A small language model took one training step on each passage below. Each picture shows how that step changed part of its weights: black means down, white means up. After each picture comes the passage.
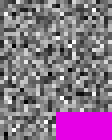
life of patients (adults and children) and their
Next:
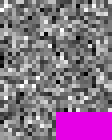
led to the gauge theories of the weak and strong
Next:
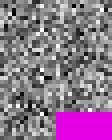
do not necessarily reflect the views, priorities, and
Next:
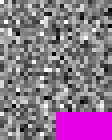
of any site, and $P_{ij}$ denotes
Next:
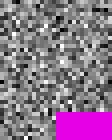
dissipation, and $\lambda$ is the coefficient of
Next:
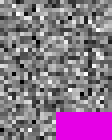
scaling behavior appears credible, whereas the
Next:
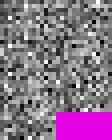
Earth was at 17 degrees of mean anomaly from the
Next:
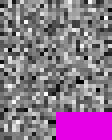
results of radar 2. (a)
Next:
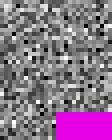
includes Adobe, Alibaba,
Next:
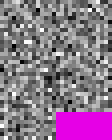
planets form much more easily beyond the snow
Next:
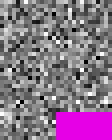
photons in a pair, we check the CHSH
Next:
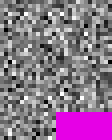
control of 9543.62mg/kg. In
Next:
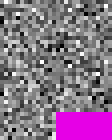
be recompiled. The success of \mq
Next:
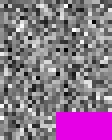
This justifies the use of road-side infrastructure
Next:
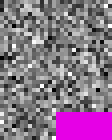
of lower wages and longer spells of
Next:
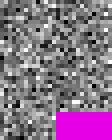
of VSII survey observations from December 2019 through
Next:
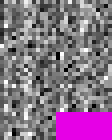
of childbirth in Indonesia is
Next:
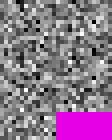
obtained by marginalizing over these bath degrees of freedom
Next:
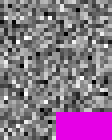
uncertainty comparable to its 18 pc radius. For the
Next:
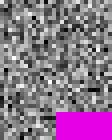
2 the BCS surface resistance measured at 5
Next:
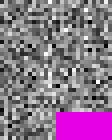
data the same analysis as for the GC data according
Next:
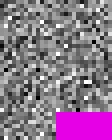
was positively verified taking as an example the
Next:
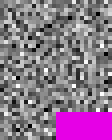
Southeast Nigeria? 3. What is the
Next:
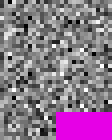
translation, particularly, from Arabic to English.
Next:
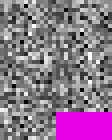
C. J. BROWN,
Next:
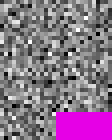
95% Hausdorff distance is used to
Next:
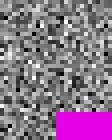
using ICT requires minimal effort." 3.12
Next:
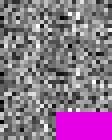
his salary as a teacher is too small
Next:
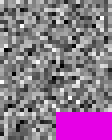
and applied laser energy. Due to the very small laser
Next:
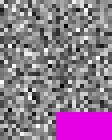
flow unchokes completely in the primary
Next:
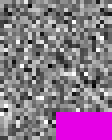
[10] RA was tested on all forms,
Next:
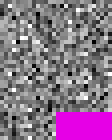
consumer awareness further impede market growth. As
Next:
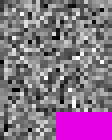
the carboxylic acids of flowers of
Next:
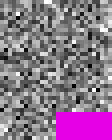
this dataset²²). However, as mentioned above,
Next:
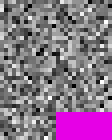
superfluidity arises in a system in which type I
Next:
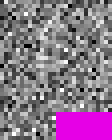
element can be removed by using an alternative expression in terms
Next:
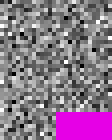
blindness. Diagnosis relies
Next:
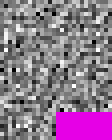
region are also affected by the evenness of the parameter
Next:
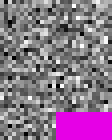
Y? $~$ X$ can result in hidden
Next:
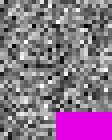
study possible medium effects in $AA$ collisions is the
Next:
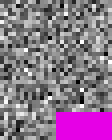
to realise the tremendous psychological
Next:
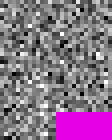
$$\text{Minimize }
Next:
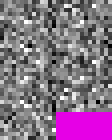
toolbox of recommendations for sustainability & energy
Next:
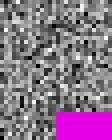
models. \item If the channel is in the following
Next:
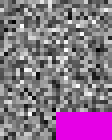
them. Instruments in future and current large solar
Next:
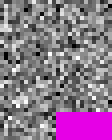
the shift of $t_i$-variables described
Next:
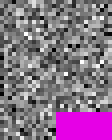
there was a lot of change in the insurance industry
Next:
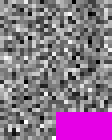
University, Kolhapur-416
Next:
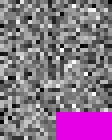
National Institute of Science and Technology for Complex
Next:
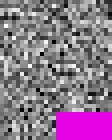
designed for aerial terminals, the model may
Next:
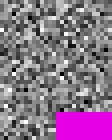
monoclinic, and cubic structures,
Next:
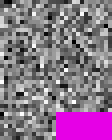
to note that the magnetic field generated in heavy-ion
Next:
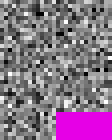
type of Mastava is prepared by boiling
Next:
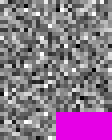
permanently covered with a monolayer of
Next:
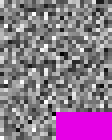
quadrivalent and a nine-valent
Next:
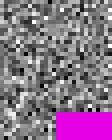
(ILO), more than 2.34 million people
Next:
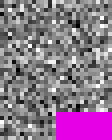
first order at the $D/J$
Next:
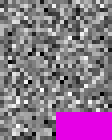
the data (Fig. 1). The next step was
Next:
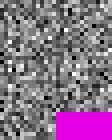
Transformation in Europe WP1 – ENUAC
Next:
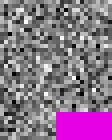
way that we compared distance in [1].
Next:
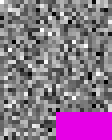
on the alpha values, the distribution may favor
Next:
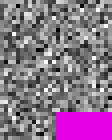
of FEM in thermoelectric material selection.
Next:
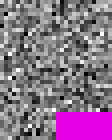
on the benzene ring but close to it.
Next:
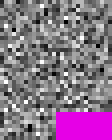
of Conduct are legally binding for almost
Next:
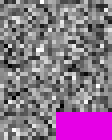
Main and Middle Zones on the left
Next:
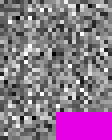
eq10} \end{equation*} where
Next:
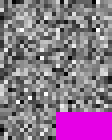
the spin structure factor is a sharp peak at
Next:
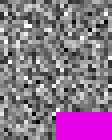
management of hypertensive disorders during
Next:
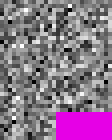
of 50 applications per month, out of which
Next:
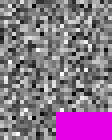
of small frequency and long wavelengths. This indicates an
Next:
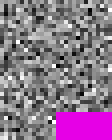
properties of the final composite part [4]. Some
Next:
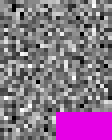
biological context) or inhibitors that can
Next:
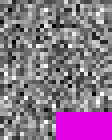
again to \begin{equation} \delta M=-
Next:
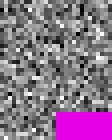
baryon number imparted to the condensate is
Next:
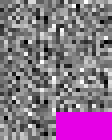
25% of libraries use manual processes. The
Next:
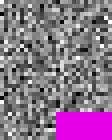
for each MOS exposure. We then used the
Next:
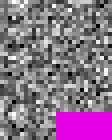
caesarean section electively. And 7
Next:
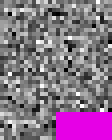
will also allow for an efficient track reconstruction down
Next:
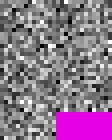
the same time, I define the TN value as
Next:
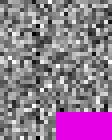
\cite{huovinen2005} where the
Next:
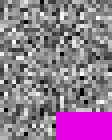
application gets the information of user's location.
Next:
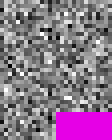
Apriori, we know that all of the
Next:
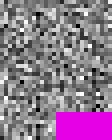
in its performance. It also impacts how a database application
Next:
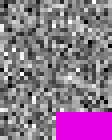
for a potential-actual vegetation comparison is
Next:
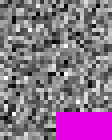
cases, urban population increase can also affect social services and
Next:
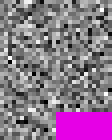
Diagnostic Procedures To Be
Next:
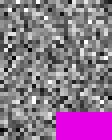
threatens; the *Mirror dinghy*
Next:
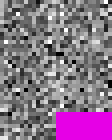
= <30y, passenger_present
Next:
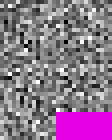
users. For an in-depth description of the
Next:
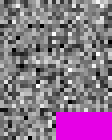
$M_j = 6$. The numerical values of
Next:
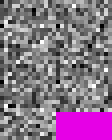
ani while post fistulectomy patients
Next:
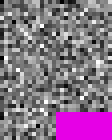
strains that are resistant to other classes of
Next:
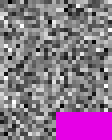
antimicrobial resistance and treatment to improve future
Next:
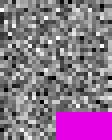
first language is a significant factor which influence the
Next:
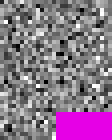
Social and Living Standards Measurement
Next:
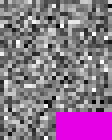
line, as would studying the other actors who
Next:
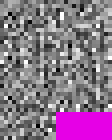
each provides extra information to help reduce the degeneracy in
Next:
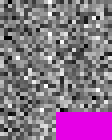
with the programming language *Python*. We performed
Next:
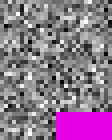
to scale.} \end{figure} From the
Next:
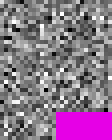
to recover the residual approximation error and to achieve
